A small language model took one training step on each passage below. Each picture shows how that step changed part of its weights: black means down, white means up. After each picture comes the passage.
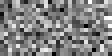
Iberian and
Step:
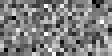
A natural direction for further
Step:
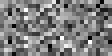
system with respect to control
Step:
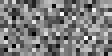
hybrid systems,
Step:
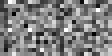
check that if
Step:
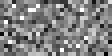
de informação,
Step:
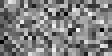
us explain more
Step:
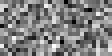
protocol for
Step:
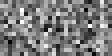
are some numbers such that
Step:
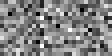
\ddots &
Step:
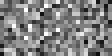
quotienting by
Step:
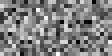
5. Shen
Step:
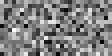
bound for GSV
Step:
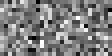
: \mfn
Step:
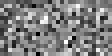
this is that when the
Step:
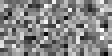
or we have the case
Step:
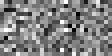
dalam praktik.
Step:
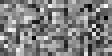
of network lifting
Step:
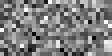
absolute constant
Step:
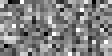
de Angola
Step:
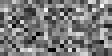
producción está
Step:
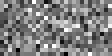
algebraic geometry consists
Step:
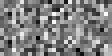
}$ is an
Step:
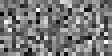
України XX
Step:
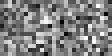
each intersection of the
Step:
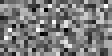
the author)
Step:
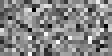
sense, the function is
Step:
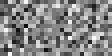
is worth
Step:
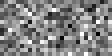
distinguish the
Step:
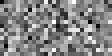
$M$-module on
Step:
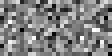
domains (Section
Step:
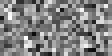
the cells of the
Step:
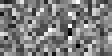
o abandono
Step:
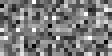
suppose the result holds
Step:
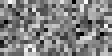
empty word
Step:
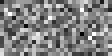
historia de
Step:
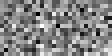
\le 2 \norm
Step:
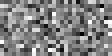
of the Schubert
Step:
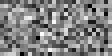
of the proof of Theorem
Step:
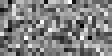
deskripsi data
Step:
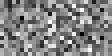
de Oleiros
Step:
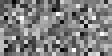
Let $C\in
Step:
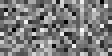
que se le han
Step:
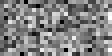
that the rate of
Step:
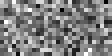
given. A planning
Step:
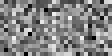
ray in the
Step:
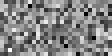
in the block,
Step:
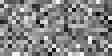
by assumption, it follows
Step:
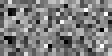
obtain such bounds.
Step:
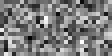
its study on the
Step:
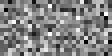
the seventies,
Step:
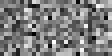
computation time of the
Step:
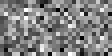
do this, it is
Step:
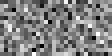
view of the
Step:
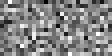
Great Green
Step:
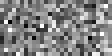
the moduli stack
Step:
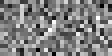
o'z til
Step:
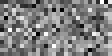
The notion of
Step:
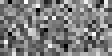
heqê xwe
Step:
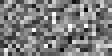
result of blowing
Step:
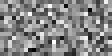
lattices of solid
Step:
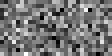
que me perdió
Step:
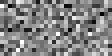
Van de ene
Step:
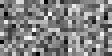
is essential. Moreover
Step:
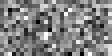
point of $c$
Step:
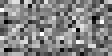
colimit in the
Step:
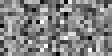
{\mathbb Z}$ and
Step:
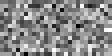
a more involved
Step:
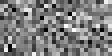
concept de
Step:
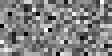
\right| \leq
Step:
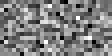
the appropriate
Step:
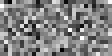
and Loday
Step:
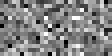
G}$, the characteristic function
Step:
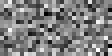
me to write up this
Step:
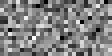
(through the
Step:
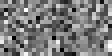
uma ponte entre
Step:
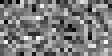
leur état
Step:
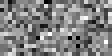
of the nest
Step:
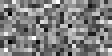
internal degree on
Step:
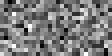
Dans les deux
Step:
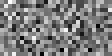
Javoblar 3
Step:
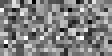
nevoii de
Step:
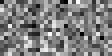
the phalanx
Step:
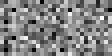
{\it Proof:}
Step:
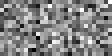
the system of functions
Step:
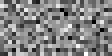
qilib, biz
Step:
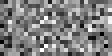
$\Sigma$ equivalent to
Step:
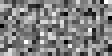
for the target
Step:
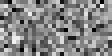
e impacto
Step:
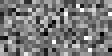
в социальный
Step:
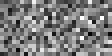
state requirements for
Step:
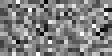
pada tema
